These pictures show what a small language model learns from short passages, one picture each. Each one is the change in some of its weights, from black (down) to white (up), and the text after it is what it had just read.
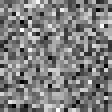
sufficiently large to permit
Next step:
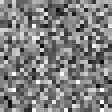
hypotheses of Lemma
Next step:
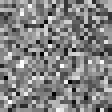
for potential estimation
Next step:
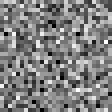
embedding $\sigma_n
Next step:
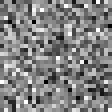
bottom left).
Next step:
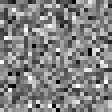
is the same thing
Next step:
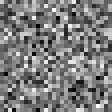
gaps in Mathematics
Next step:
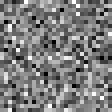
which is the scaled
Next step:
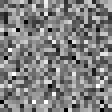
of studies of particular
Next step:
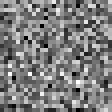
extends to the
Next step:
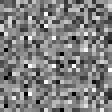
the DMUs
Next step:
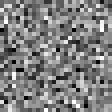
\right.\] The
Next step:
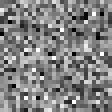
où tout
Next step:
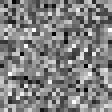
But selfish agent
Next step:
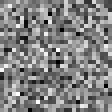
\ge 1$ are
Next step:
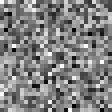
terms of intersection numbers of
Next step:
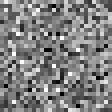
commutator sheaf of
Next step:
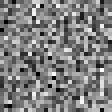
(i). We show
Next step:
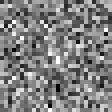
1 = 1 \otimes
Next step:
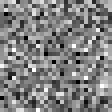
would require coefficients of
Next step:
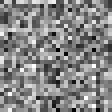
a desired output
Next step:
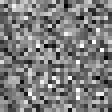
By this we have a
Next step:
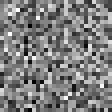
\rho$ in
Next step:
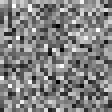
chosen natural number not
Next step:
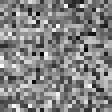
had already been
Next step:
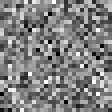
in the literature, see
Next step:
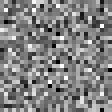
(i), but now
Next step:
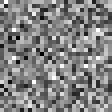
identify each node with its
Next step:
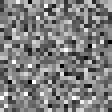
$G$. By Theorem
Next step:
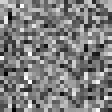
equality follows from the
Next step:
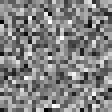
theoretical results might
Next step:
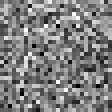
is an error in the
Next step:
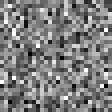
\geq 2$. There
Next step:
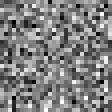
us to bound the error
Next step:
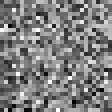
different from zero only for
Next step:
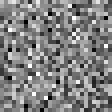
in $(\overline *)$
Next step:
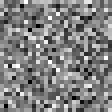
$J$ is
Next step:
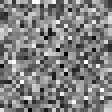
a proof, see
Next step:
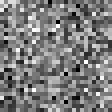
an application, by
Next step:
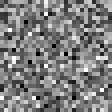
of some functional element,
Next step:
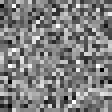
network we observed that
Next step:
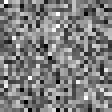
from one another,
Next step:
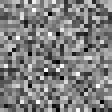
in $f$ we
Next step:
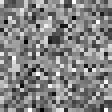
A'$, there is
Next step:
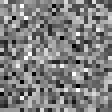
following result is a special
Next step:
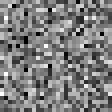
)\otimes \gamma
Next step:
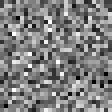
\item It can
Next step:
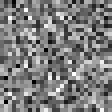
characteristic and the dynamics
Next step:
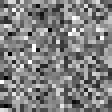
varies due to
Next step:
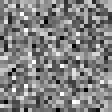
above is optimal in the
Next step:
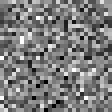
for $n\ge
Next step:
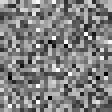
different pattern, which
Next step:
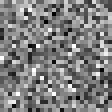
We use $O$
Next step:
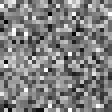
architecture for
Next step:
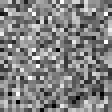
any accuracy $\varepsilon
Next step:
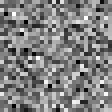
to be possible to use
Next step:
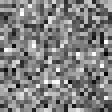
for providing very
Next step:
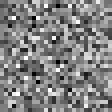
set $X$ is
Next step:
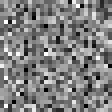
\widehat H_p
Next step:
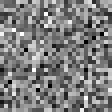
the first obstruction
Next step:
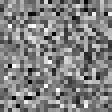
$\bullet$ If
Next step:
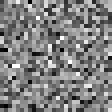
$A$ and
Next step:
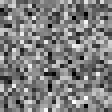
next section we shall see
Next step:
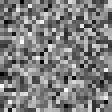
for a more general class
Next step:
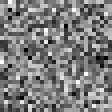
of points in this factor
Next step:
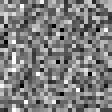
X$, then assumption
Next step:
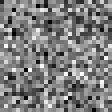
, \Lambda)
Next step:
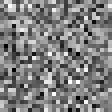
cap on the size of
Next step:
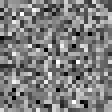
space theory} \bigskip
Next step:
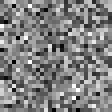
varieties and
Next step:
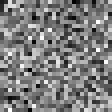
Conv2d &
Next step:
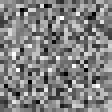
case of Bumps
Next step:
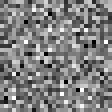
of $\Im$, then
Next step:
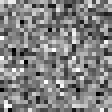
way to recover exact
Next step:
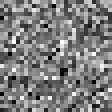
passing to the usual
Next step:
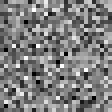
of $M$ is
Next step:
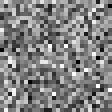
formula, the following points
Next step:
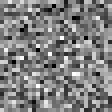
non-empty compact
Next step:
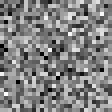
platforms such
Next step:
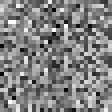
conformally related normal
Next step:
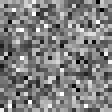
event that the group
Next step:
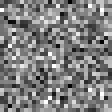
when trying to
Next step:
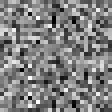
examples are both elementary
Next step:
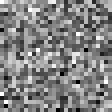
integrating will produce
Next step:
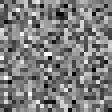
As a consequence we
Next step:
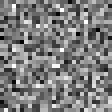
by a wall.
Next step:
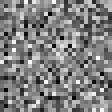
in some aspects
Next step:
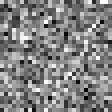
For shifted
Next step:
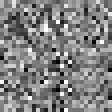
Faculty of
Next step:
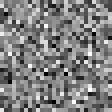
this paper, we
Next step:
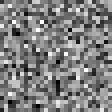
1) \times
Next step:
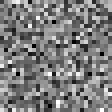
$n \geq
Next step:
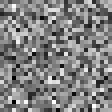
5 provides the following
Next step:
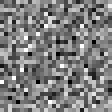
the multiboson
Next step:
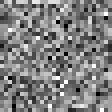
a composition to the left
